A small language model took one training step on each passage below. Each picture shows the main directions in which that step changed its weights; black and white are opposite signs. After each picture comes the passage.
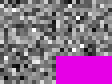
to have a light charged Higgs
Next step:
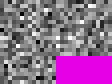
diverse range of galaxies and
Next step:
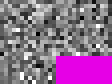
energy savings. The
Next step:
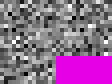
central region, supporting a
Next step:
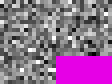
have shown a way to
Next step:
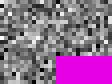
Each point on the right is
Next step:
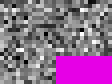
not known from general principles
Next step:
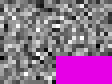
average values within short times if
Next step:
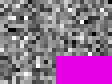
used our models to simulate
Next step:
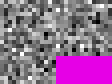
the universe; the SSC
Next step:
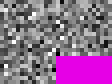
onions and a number of
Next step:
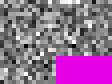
the edges connecting the
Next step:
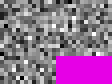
as the local amplitude of this
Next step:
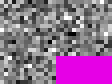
utilizes the viscous
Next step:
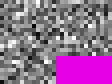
behavior is also similar to that
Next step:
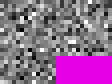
proposed multipliers have improved significantly
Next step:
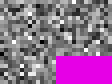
temperature is dependent on the presence
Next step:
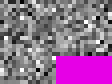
boundary and the shock front and
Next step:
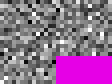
DF can be written down
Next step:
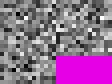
good performance and scalability of
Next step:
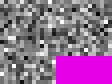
the temperature dependence of both the
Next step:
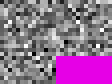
the global symmetry transformation we have
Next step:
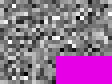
intermolecular interactions, has
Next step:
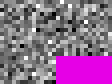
steps assuming a percentage
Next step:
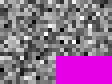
the real-space correlation function
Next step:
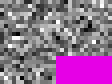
new code for the adaptive
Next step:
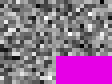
loss to enhance feature representation.
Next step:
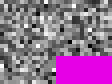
randomly assigned; however,
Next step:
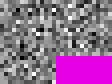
obviously violated.}
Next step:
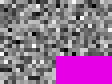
of Pisa,
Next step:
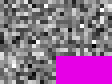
in the star-forming region
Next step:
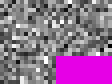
which are in involution for
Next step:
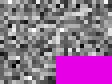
is not sufficient to obtain a
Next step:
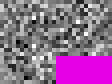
Those galaxies lying
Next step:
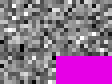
likely to be below a threshold
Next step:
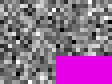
and normal resistance times area
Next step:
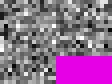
as well as for lattices
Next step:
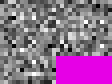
coefficients $c_{\alpha n
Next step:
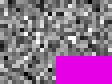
uncertainty coming from the choice
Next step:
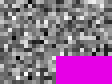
measurable for such
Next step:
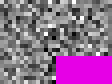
the step-like dependence in
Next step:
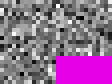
The partition function can then be
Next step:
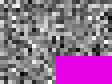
knowing a differential system and
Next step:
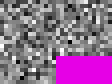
little conversion as light barely
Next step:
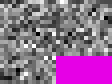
of an accreting planetesimal.
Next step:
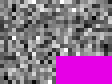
cases. As usual, when
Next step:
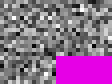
split into sub-boxes
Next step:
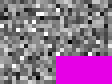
This frequency is close to the
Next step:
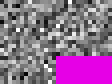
implementing a regularization of
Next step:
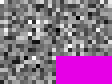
Relativistic Heavy
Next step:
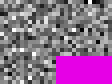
information can be trusted
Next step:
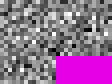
incorporates low-lying fluctuations
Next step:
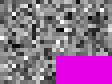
vertical muons energy spectrum at
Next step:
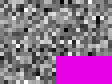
terms of sensitivity, specificity
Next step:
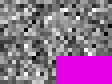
beam parameters still produce excess emission
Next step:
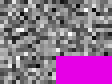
quite unnatural.
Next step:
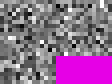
samples for the temperature range
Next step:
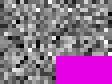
to meaningfully improve
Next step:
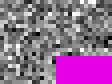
new ways of improving the
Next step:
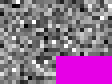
Furthermore, some text-only
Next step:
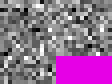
language models (LMs)
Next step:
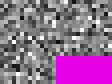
which only trains the
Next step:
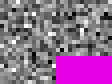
gas saturations were absent
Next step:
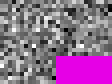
behaviors, demonstrating high
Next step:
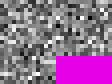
shows a sharp signal on the
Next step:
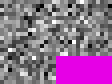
and Development,
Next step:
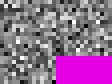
that the equilibrium fitness of
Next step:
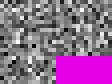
to make 2m,
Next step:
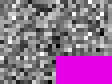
shared memory benchmarks.
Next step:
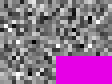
illustrates how the decentralised
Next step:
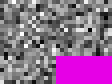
an RTM.
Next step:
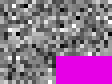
estimated critical exponents of
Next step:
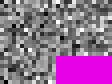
replace this symbol by
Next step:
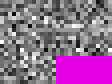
corresponding field which requires some extension
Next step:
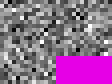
to the angular size of a
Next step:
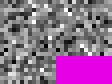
their motions are confined
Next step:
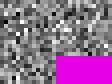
but the theory can readily
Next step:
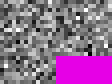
the radio signatures of
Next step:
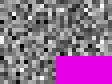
Nuclear Physics under the
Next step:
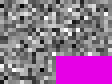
model one has to take into
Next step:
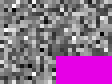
in the phase gradient circuit.
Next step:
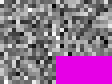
the modes that would otherwise be
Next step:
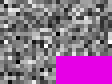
by the electric (magnetic)
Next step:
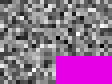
rendering on the
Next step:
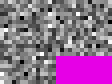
a TI thin film.
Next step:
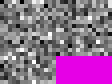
level, and one, on
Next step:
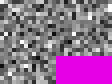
Applied Mathematics and
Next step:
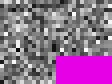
3}$ already have masses comparable
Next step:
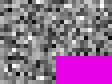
been done previously in electronic structure
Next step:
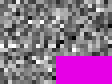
connected as (in the first
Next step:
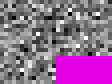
classifier is modified to predict
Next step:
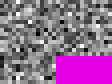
is given by the exchange part
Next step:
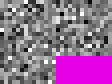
stars (that can be
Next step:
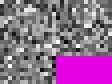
or quantum network. We can
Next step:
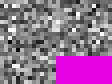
finally to the expression :
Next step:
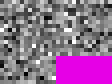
power, demonstrating the saturation
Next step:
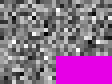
hadrons in the
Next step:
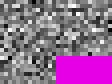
from the YTO and
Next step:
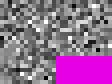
asymptotic form of the persistent
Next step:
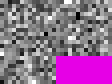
fitting the model to the measured
